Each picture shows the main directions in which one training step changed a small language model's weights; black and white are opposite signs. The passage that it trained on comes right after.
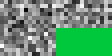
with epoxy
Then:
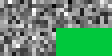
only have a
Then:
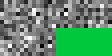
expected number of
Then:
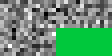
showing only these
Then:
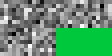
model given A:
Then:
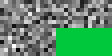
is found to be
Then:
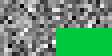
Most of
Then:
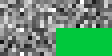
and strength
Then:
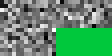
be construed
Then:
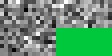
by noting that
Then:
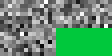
to ensure the
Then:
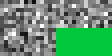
the simulations
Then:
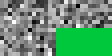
of total
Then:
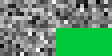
part. In
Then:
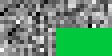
to translate
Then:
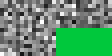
time and multiple
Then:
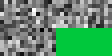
the expected value
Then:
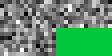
evaluate the
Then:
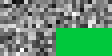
parse the
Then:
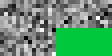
the demand for
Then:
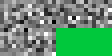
prompt where
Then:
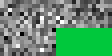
number of a random
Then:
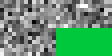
an educated
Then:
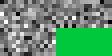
\ee \item
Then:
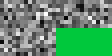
arise from
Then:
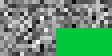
number of simulation
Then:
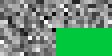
denoted by
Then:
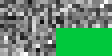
which is an
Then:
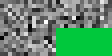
step can
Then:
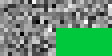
bundle can
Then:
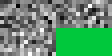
$ are all different
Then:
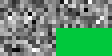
groups of
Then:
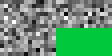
of the top and
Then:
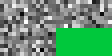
\\ \hline
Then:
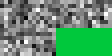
Sections in
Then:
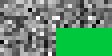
numbers and
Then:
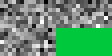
but also to
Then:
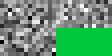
given special
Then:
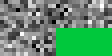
designed from
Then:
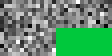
a more general
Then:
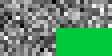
build a model
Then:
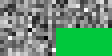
the composition
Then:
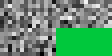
a common
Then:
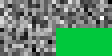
a subgroup
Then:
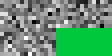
also Fig.
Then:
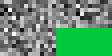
positive correlation
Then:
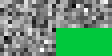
this with a
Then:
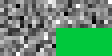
similar manner
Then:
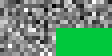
that every compact
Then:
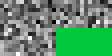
surface with
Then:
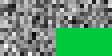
the pattern
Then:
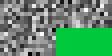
is organized
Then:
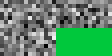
$$ For each
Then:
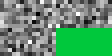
any digital
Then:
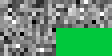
of a linear
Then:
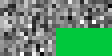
the region
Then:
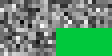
take the
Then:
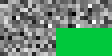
They are
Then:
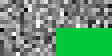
compatibility in
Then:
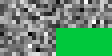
had improved
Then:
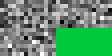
one reduces the
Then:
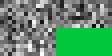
central to the
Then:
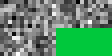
both the reference
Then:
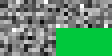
into their performance under
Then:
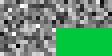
j} \in
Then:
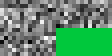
precise in
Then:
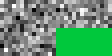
Science &
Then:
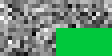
for $X
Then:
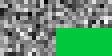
even these
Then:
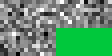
test case for the
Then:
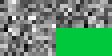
provisions of
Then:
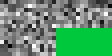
multiplications is
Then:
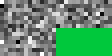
g \eean
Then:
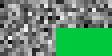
approach allows
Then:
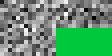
regime" on
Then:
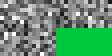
a positively
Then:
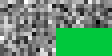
and introduce the
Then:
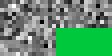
along with the
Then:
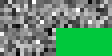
tells us
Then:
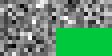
of a monomial
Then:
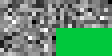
of the side
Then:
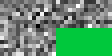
Good by
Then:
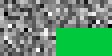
gather all
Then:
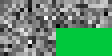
finite 2-group
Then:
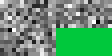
length of time
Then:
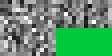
formally given by
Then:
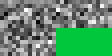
Data is
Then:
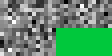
of the theorem.
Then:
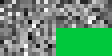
fact, such
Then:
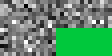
material, with
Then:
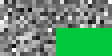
two representations
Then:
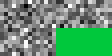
3 hours
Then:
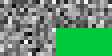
a Fourth
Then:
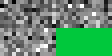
where $p$
